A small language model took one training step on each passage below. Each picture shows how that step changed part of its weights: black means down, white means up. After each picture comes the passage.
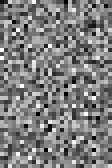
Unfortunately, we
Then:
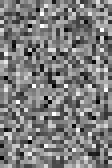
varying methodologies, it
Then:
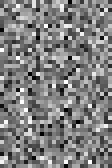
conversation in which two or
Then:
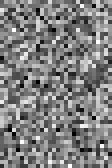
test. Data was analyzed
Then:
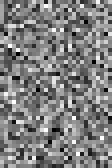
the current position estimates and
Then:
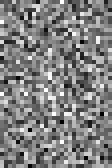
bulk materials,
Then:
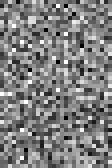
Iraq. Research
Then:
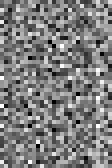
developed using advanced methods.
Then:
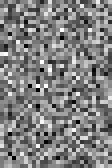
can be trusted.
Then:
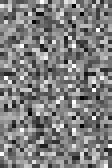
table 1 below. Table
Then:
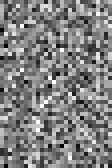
the absence of hot
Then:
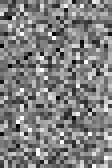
it that are almost similar
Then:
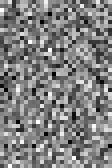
between samples could be weighed
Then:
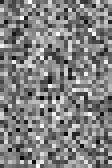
diversity and inclusion
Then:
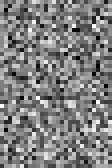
and convert them into a
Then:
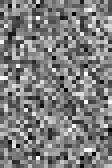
are power intensive.
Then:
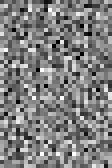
nurses participated,
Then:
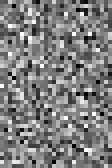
Consumers around the
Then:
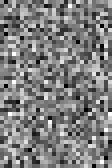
seizure can be described
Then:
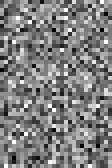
studies of the binary
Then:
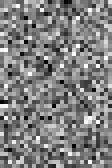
Time schedule
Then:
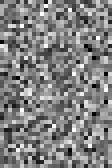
a social platform and as
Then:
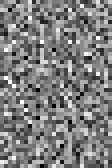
in a better yield.
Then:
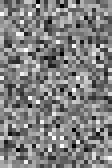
The main reason is the
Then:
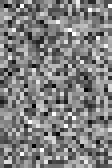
of NaCl allowed
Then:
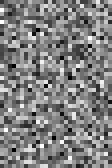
power consumption assessment as a
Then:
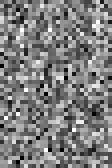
represent the reconstruction of
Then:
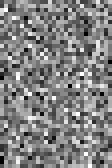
experience do not have an impact
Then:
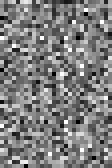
Parameters control group
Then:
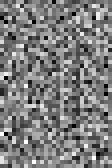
viewed curriculum
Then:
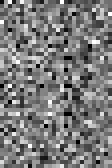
Brand distribution Most of
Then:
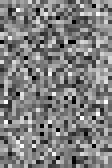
tested. The instrument
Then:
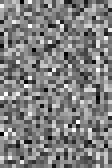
building in zone-2
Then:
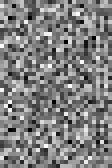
cane, roots of
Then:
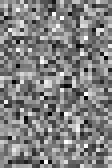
4 | Crystal
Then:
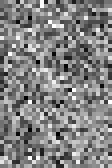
Jewish mother or
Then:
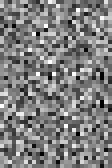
preferred option when
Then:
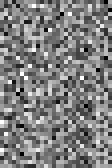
scientists have reported the
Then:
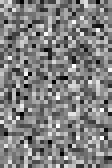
predicated on notions of
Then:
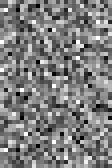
°C under 75%
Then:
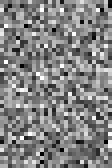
the National Evolutionary
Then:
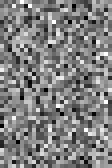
polarised anodically to
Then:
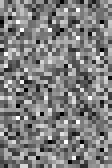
due to multifactorial
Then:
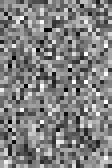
2015, India reported
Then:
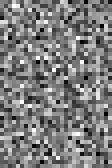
to learn. Foreign
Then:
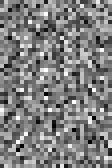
incorporated on the
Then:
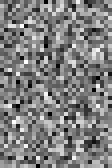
the reconstruction of species
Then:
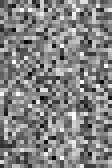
*ummah* can be
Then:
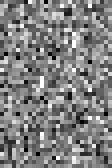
a MDSS framework. It
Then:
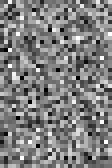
of previous players who have
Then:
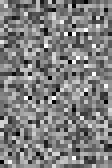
homemakers were not
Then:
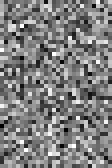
the comparison of the performance
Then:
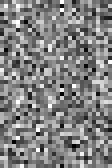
gaussian noise and
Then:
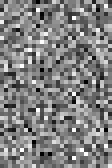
economic in equality in selected
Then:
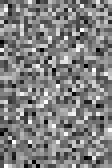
is essential and necessary
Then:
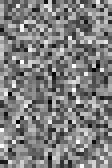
the analytical method using the
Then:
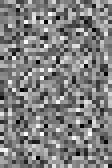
hospitals, school
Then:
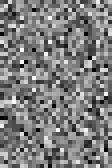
of graphs presenting
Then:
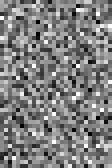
exploited his own
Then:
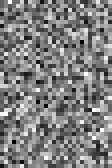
to gain new knowledge and
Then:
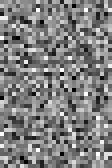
respondents by stage of
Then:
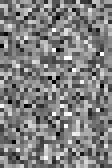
(10mL) and then
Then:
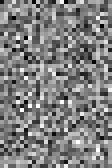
conjecture; global
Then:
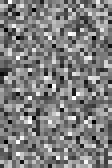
of the same order as the
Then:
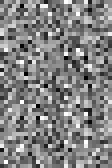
Goth (Goth et
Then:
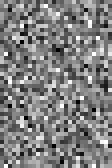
that the collaborative,
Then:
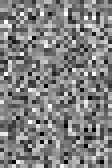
and notable sensitivity
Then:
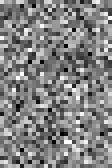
Planning Group
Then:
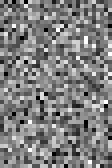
wives raising
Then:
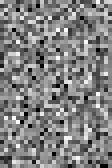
³ see, for example,
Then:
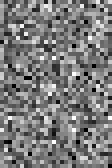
the initial stage and then
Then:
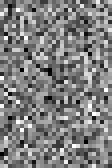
are taken into account
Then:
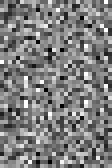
program's assessment practices.
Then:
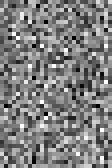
seen as a metaphor
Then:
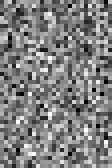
also serves to create social
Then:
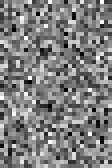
involvement often manifests
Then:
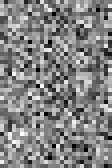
It was meant for the
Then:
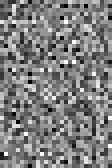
diminishes the
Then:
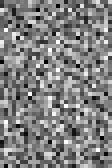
graduates with 6 or
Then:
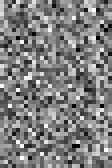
This strengthens
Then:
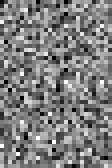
humid zone, the role
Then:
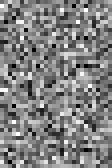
Informed Consent
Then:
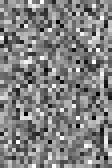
activities of many temple plants
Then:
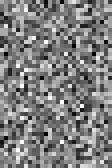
may not be loyal to
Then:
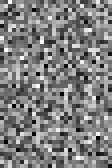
of the number of applied load
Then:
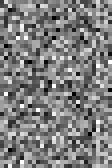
whether it was equal to
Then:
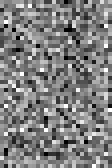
title *Schools
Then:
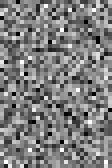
GRC block.
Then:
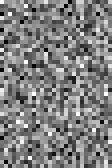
timelike curve on
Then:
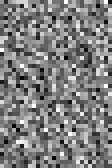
support from the managers and
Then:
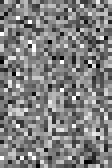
emergence of these communities
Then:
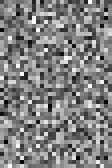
tweets in the
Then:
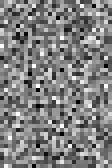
for each border. We
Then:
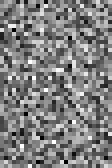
a small sample, it might
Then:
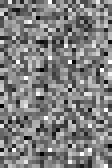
level, most students were in
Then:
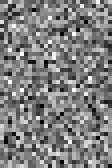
of the farm is that it is
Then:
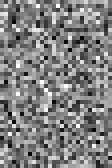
Roger is a story
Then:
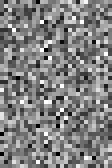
highly cited works of
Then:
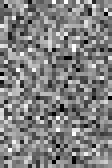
etc. The Right
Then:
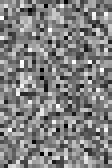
programme in Chad.
